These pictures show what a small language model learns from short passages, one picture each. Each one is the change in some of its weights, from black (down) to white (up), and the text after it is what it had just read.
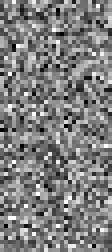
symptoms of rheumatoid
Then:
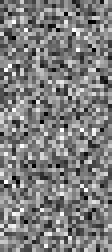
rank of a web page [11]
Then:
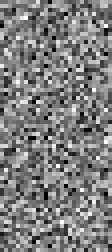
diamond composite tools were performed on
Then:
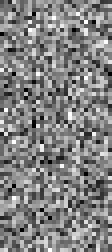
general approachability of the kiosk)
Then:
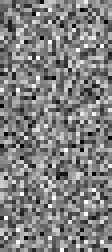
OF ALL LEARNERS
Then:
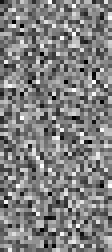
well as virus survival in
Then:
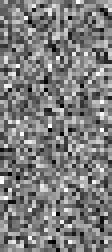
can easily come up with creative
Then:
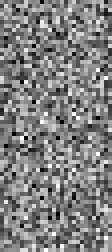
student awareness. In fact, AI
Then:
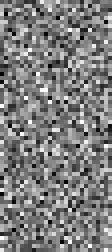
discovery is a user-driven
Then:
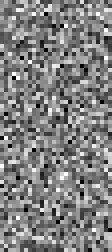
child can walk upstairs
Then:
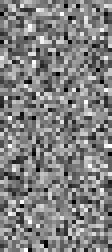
Each mystacial whisker
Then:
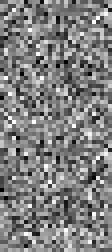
processor in the loop (PIL)
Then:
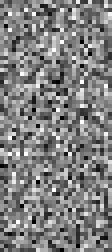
have the most municipalities with a
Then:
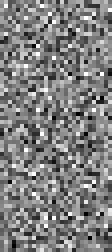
same activity. The convergence between
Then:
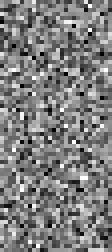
is computed such that $|r_i *
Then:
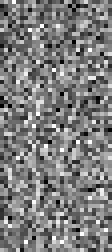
[German Federal Ministry
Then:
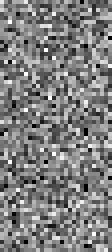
This chapter introduces the learning
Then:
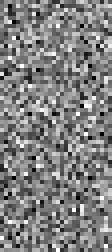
mixing bucket should be evenly
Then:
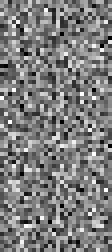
are those who consistently improve their abilities to
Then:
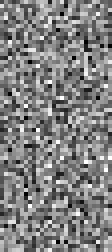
current 10 μ A) under secondary electron
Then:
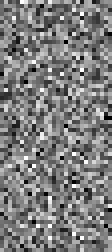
industrial wage incentives.
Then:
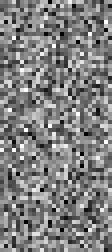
the wall and ceiling (Fig.
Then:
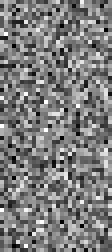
were reported in the study.⁴ 4.
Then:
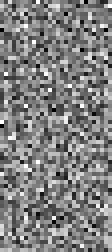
Sudan Savannah. The
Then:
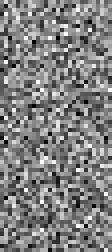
on the durability in contact with water.
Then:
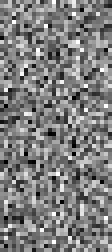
has been recorded along the Indian
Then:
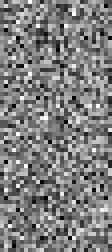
reactor equilibrium. The
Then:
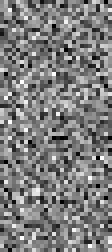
SecGen Dr Kitack Lim
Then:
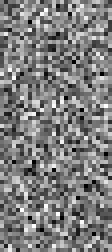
analyzed the economic and political transition of
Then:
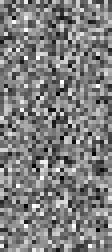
to the transport of various goods, - The
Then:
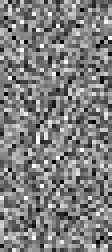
eliminating a class that is never
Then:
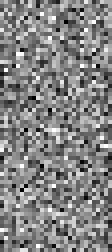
Ant colony optimization). Zoning
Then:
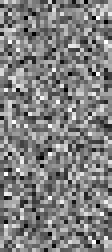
elicit meaningful, reflective
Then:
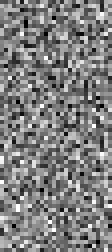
shows the nutritional differences between
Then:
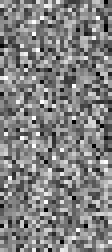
and Socio-Economic Indicators
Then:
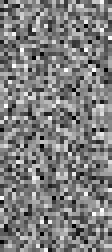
the present volume of transaction as well as
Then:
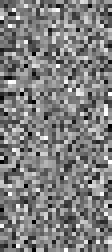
spectrum disorder to reduce
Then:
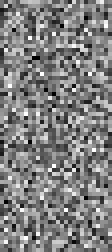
to distinguish the two cell components of
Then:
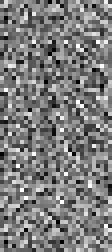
questions below are designed to expand our
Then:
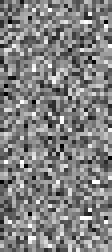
pacts and other international treaties
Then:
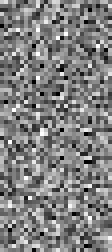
a minimum of 12 choice sets,
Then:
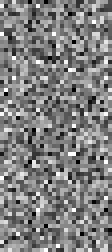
signature and time stamp)? -
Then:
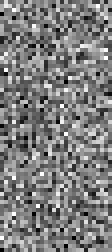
proportional relationship with ΔP . Not
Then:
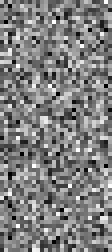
Islam-based nationalisms
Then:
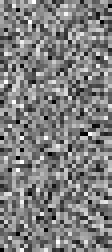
the development of this ecosystem to
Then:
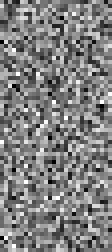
- In the cases of pure Zinc and
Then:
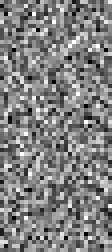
the most established ones. They enable
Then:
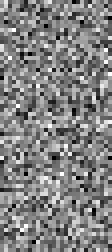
ailing firms be revitalized in
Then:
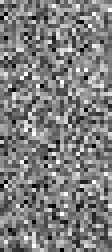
following summarizes the findings of the research
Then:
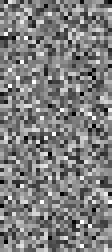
will depend on the data managed by dark
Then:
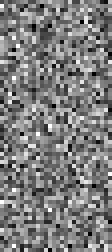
MRC scale Number of patients
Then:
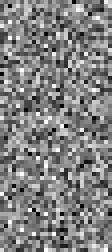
the network density is D hosts per
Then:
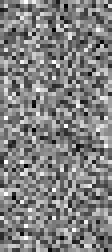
from the aggregation of features at different
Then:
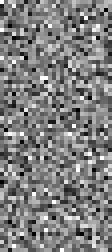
Research Classification grid documents
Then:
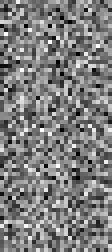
in the experiments and demonstrate and evaluate
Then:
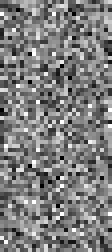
gaseous products. Phthalic and
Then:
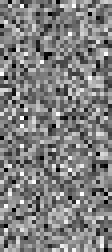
China denied involvement,
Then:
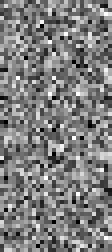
quantity, usually through an expanded
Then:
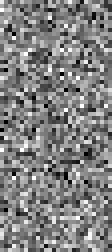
thriving (Khurshid,
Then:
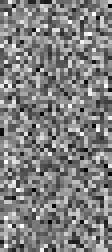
all specimens. To prevent outwards
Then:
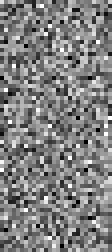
on Hardware through task-free and
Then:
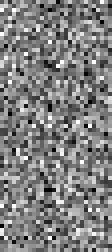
For instance, research conducted in Jambi
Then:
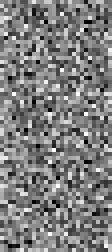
using the following equation: $$AC =
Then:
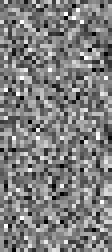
variants needed for all applicable online
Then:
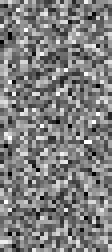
towards the top of the charts.
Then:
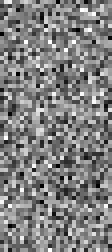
[57]. Whereas, regarding the
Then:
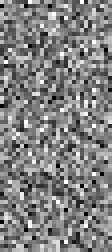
we are studying different possibilities to adapt
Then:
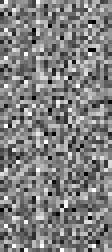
IN THE HEALTH
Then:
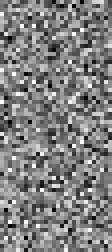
practitioners at AKSU utilise
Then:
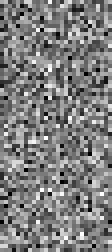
geological storage capacity limit
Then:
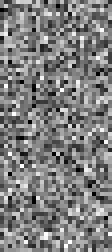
innovation to be pursued in the
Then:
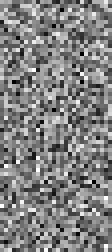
wall will halt completely on the
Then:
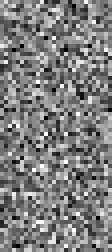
concentration and with temperature for Metformin
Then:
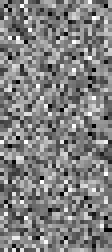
increased; - a complex of additives that increase
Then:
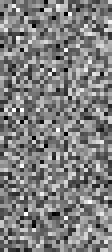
increase of the world market size for such services;
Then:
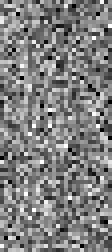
Deposit Money Banks
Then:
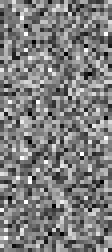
prepared by mixing 3.9
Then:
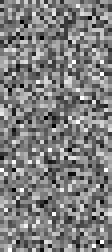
of adsorbate. Figure 7,
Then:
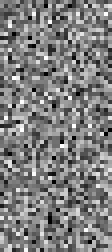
was conducted during the early “new
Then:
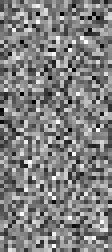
clothes, shoes, and food,
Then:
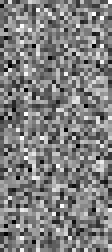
filling) to enhance the thermal
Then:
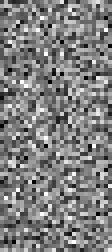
tool to diagnose chronic
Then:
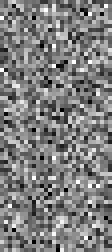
patru tipuri de
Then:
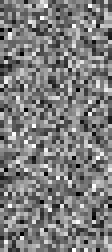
in countries with high seismic
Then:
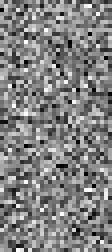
from the ASDE-X specification
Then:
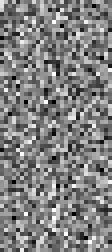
the developed and used dissemination and marketing material
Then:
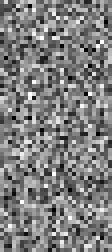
(14) the aerodynamically
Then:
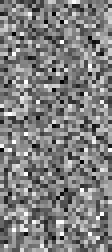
years Recipient survivor/
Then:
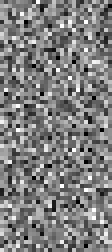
. In all these calculations, we choose
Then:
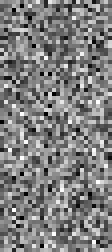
consultation across the LPS community and
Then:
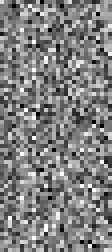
Near the end of the academic
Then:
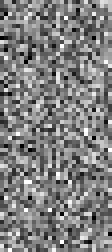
this fact are different from selected scenarios.
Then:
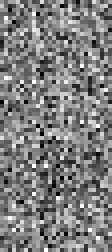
[44]. Lastly, because plants are
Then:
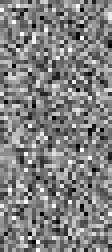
format review.html.gz
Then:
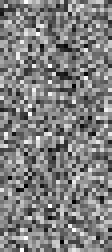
to determine the optimal number of classes,
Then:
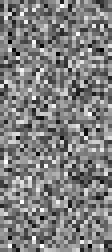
the development of the fly. Evaluates
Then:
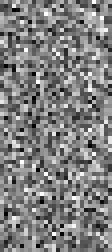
slides, and counted. The
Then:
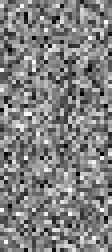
(GWPF) has defined
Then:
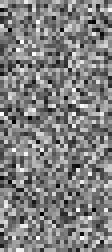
of PCE is mainly originated
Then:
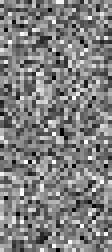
obtained in 100ml. The maximum plant
